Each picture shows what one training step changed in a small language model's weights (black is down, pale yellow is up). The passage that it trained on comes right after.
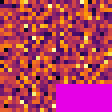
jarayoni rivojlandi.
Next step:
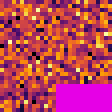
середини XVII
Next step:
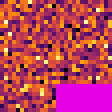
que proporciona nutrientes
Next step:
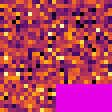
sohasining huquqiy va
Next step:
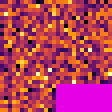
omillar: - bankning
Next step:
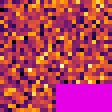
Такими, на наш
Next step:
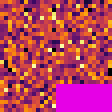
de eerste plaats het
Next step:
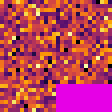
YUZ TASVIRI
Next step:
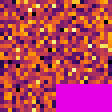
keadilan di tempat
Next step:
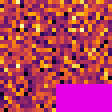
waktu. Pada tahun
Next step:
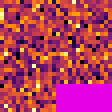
berinteraksi dengan rakan
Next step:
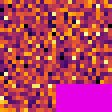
У детей основной
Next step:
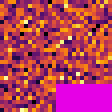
массу стеблей
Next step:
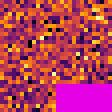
к выпускникам
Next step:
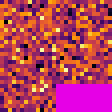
reponer necesariamente una
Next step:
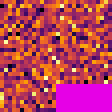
gen ekspressiyasini
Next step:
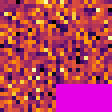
in South Africa and
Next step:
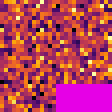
dan metanol (75 :
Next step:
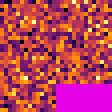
uchburchagi Barg
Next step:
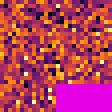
hayotiy udumlarini
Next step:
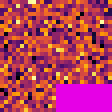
A misoginia pode ser
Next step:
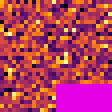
pour améliorer en
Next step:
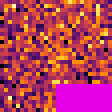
Чорної Могили
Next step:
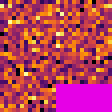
y porcino de piensos
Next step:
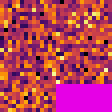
на підприємствах,
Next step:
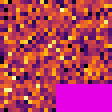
Répartition Chenille
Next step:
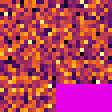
Bolalar 5-6 yoshdan
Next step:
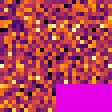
la ciudadanía en la
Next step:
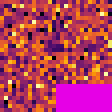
efficient discussion?
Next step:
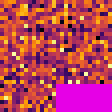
fuentes, del suelo,
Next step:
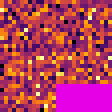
elementi (x_4
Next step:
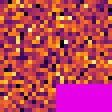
del tío es la educación y
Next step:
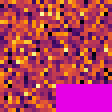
характера; -
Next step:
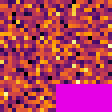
Слова, Том 5 № 3
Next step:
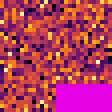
olinmagan 0,9 Olib
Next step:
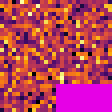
mesmo deve ser iniciado
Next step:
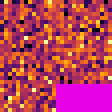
farine de plumes,
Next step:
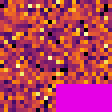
sentindo o senhor
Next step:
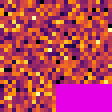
an'anaviy vazifalariga
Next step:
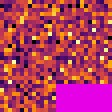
bevosita bog'liq
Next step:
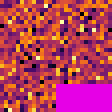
bagi menyokong
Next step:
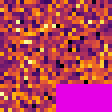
Таҳлил учун
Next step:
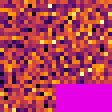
time de revisores
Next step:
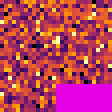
sonra ilk adım, uygun
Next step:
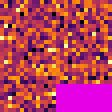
195 Sindarov K.
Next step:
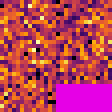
ile zorbalık
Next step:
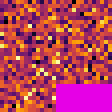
a significant effect on
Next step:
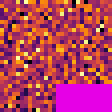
Edison, Louis
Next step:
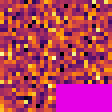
сообщалось о
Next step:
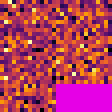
acht te nemen”;
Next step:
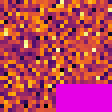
wszystkim w
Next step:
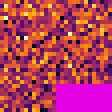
Bu metodning yana bir
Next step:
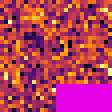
is based on an analysis
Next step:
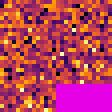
que le Maroc adopte
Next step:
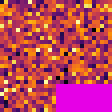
34,8% responden
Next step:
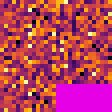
one source into
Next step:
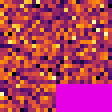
y un patrón *non
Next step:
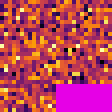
سيما بعد
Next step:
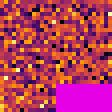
Qahramon qalbini
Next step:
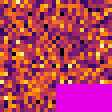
produção conjunta sobre
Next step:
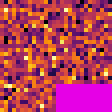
shakli va miqdoriy
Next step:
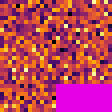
аудитории и
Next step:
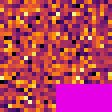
peludo). En relación con
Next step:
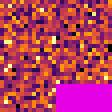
prévia dos autores,
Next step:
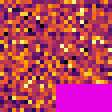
esto lo distingue del
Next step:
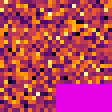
шлюбний договір
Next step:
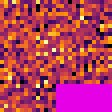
Oilada: oilaning ijtimoiy
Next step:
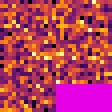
qolgan bo'lsa ham
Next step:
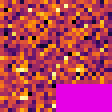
atau menegaskan
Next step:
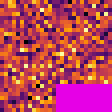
и уборки зерна
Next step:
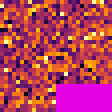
zikr qilingan. U
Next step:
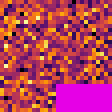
estratégias foram
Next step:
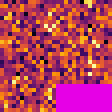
От электронного к
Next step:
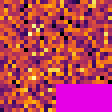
*La didáctica
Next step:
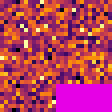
chama son, taqsim
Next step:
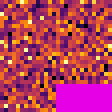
superior comprendidos
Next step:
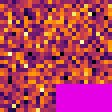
туризма, с
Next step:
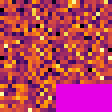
va intellektual
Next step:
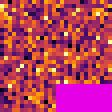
ham ma'lum ma'nodagi
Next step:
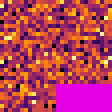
ikki uchlarini qistirib
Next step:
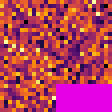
котором отражает
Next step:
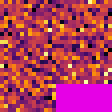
alcuni mangimi
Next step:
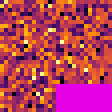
bo‘yicha “Yashil
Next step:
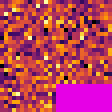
REASON WORD AS
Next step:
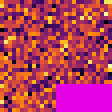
kasb etadi. Shu
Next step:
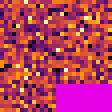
con questa direzione.
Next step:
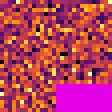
chiqarish hajmi o'sib
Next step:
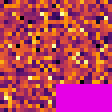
formación de la respuesta
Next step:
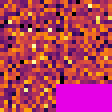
va undan og'ir
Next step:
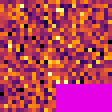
лише способом
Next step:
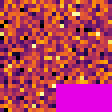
qanday holatda
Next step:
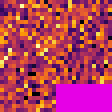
может проявляться в
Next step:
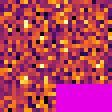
que o luto exige
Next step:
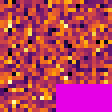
талабалар жавоб
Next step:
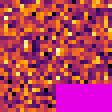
2er-Zimmer) und
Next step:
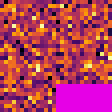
iqtisodiyotdagi ahamiyati.....
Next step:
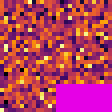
Gas Ministry
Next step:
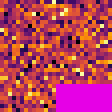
solinmagan. Shuning
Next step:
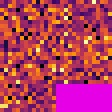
të tregut të
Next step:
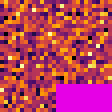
*Jurnal Ilmu
